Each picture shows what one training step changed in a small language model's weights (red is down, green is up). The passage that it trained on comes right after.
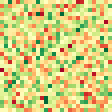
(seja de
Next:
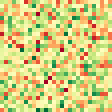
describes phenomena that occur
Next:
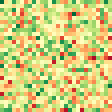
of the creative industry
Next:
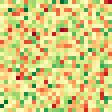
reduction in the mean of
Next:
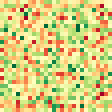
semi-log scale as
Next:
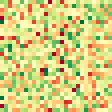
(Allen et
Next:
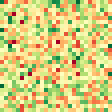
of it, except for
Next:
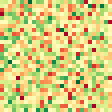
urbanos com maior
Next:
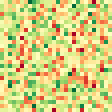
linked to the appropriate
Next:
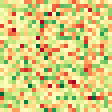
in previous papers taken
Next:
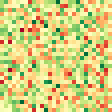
discussions on the boundary
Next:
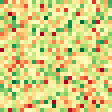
diffuse, and difficult
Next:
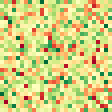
mês, o
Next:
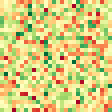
1). were done by
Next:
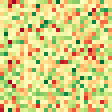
weaknesses in internal
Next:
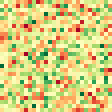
under different sectors.
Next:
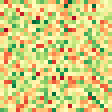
sectoral contexts.
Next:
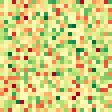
couplings and those
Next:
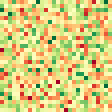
чтения; -
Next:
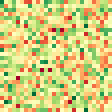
the control circuitry
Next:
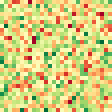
the largest eigenvalue
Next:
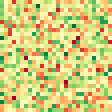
a valuable asset over
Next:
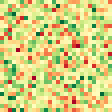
possibile indentificare
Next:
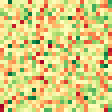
на всі
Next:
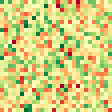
of daily life,
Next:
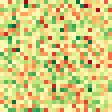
forefront in
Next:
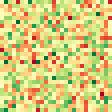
located in the North
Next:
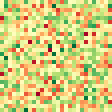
Carbon paste
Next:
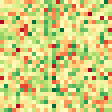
photons from the interaction
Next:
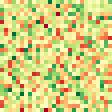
recycling the
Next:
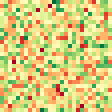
associated with lower total
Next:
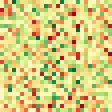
less calcium
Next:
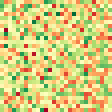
in the study region.
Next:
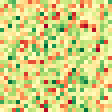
and their thematic focus
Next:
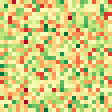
at the bottom and middle
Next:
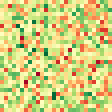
rely on the
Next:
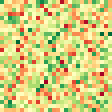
limitations, such as the
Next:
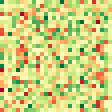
and analyze educational practices
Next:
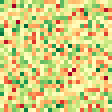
Child Adolesc
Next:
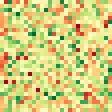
olib borilgan.
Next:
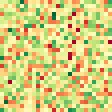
8. Matriks
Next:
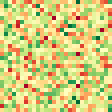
interpretation as minimum uncertainty
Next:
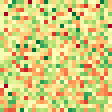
attain desired objectives.
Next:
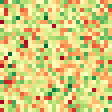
with 6G technologies.
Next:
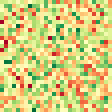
level of knowledge about the
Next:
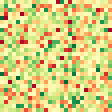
revival* a
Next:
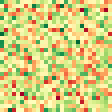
any automation during
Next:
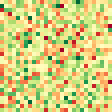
Chemical examination of
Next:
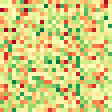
for designers, based
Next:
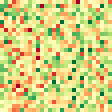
smallest values (*note
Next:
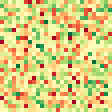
$\circ$. A simple
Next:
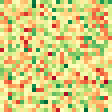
that is, the number
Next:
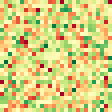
with 20 t/ha
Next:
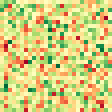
\mathbf w_{\rm
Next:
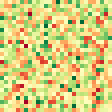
and pairing effects decrease
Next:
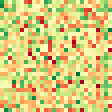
the transformation defined in
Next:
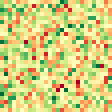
hufiyona iqtisodiyot
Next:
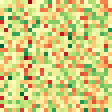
that this effective string
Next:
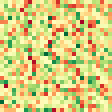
looking forward into the
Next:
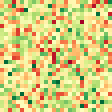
disorder averaged
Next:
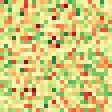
90%. From Table 1
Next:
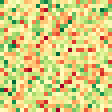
so flexible, the
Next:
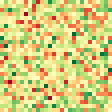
shown in Figure 8.
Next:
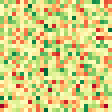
(SM) have constant
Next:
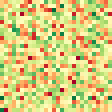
We also want the
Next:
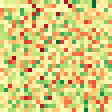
in the elliptical
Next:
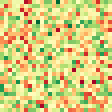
the new physics that will
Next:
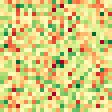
using all 71 fields
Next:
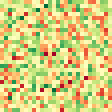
for this performance difference is
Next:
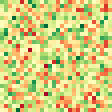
oscillation of the
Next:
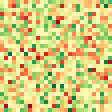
turns around the ring
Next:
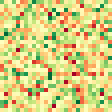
ideas can be found
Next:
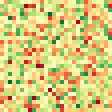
За різних
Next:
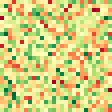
oordeel van
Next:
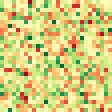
with contract terms)
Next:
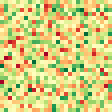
decisão judicial
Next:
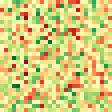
Springer Science &
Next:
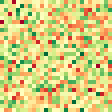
like acceleration,
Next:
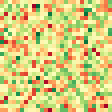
**Africa Media
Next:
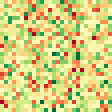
subjetivo, con
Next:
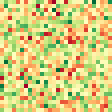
a língua
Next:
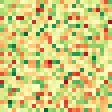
fanlari doktori, professor
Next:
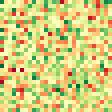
of the system a
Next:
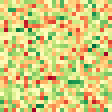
– URL:
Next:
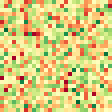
see that the acceleration
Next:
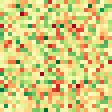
quality of infrared
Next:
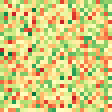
each table, the
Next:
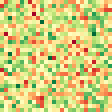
AQSH dollarini
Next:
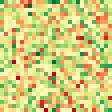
deviations and assess the
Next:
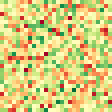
above the poverty
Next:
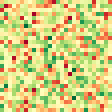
The signals from fourth
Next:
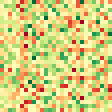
or rules are presented and
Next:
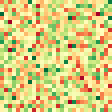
or NMHV
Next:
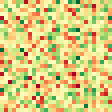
5 Yusupov
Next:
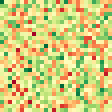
slope of the variations but
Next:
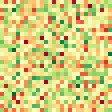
Style Manual,
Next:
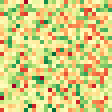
for a very short
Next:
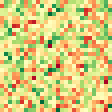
rivojlanish jarayoniga
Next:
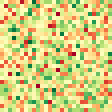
companies aim to
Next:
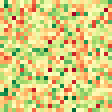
embalagem de
